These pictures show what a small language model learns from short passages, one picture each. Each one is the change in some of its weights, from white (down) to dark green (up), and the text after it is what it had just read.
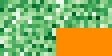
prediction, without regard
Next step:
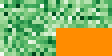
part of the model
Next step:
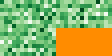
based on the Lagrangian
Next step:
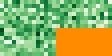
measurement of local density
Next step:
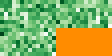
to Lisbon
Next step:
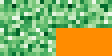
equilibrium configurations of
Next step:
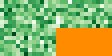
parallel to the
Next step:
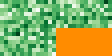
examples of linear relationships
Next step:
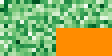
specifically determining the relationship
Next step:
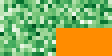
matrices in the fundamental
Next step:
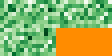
an equally set
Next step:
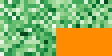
in terms of
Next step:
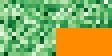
but in the presence
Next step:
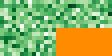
In the second,
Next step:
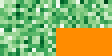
hours Network plot
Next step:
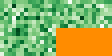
of the patches
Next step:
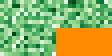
of the transition
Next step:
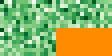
article first assesses
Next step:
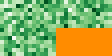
the methods available for
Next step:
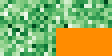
which may or may
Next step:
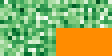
an associated improvement of
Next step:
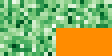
for supervision
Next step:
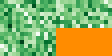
energy flux, with
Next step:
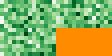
subalgebra of dimension
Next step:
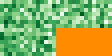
throughput. The
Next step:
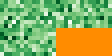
method achieves comparable
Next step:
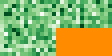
established the following
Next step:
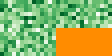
making the former
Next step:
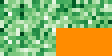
A decrease in
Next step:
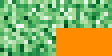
fairness and
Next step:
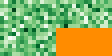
is molecular, with
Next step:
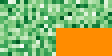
$e$ be
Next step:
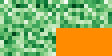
be added to the
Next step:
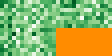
The detailed calculations of
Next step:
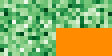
the state preparation
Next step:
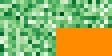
measure the temperature,
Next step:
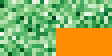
energy landscape
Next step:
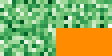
at primary resonance
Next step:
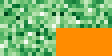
dominated the teaching
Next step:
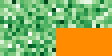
phased and
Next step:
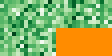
formal solution of the
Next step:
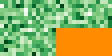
expansion around the reference
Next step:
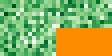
to the country
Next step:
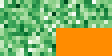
right vertical arrow to
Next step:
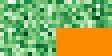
can be described by
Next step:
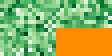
some or all of
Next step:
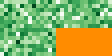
than those with the
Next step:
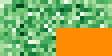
period). These are
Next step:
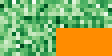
states and driving
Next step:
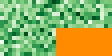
to derive posterior
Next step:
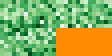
Plan, and
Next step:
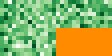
in Table 3.
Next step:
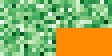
the {\em
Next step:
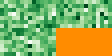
same amount of gradient
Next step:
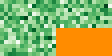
each request,
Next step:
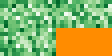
users. Based on
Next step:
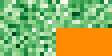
show that the mean
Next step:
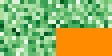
$div V =
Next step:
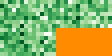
The peak again
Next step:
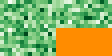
can be used to
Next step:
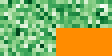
The notion of
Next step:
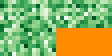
protein sequences have
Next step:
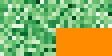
in the same organization
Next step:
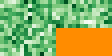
our group chose
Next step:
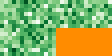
coronal line
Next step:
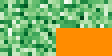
Modeling can be
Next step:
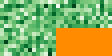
demand of OA
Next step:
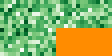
connecting any two
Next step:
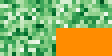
any open set
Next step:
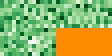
large $N$
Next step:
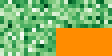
and evaluation of a
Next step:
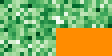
upper limits in
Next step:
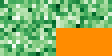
reproductive number.
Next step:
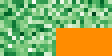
such that their
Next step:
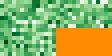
For closed surfaces the
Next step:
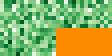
detection of super horizon
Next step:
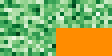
restricted subset of the
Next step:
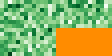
may be achieved with
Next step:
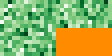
it may also simply
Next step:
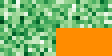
the efficiency and accuracy
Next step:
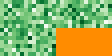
possibility that our objects
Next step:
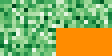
precisely the linear and
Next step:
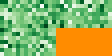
and queryable
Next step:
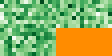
analytic formula for the
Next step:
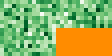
reported the highest enhancement
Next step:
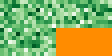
a to shift in
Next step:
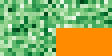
of polymer
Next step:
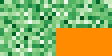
based on the notion
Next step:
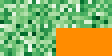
with a combination of
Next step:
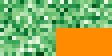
all about.
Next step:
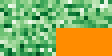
$, and therefore
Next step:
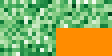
datasets and DNN
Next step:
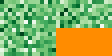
pointing out that
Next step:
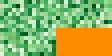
not possess a
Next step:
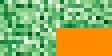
plane $\mathbb
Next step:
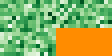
from methyl
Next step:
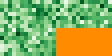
thus evolve by
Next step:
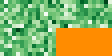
that may have
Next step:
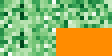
does not decrease
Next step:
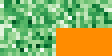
Chemical Engineering
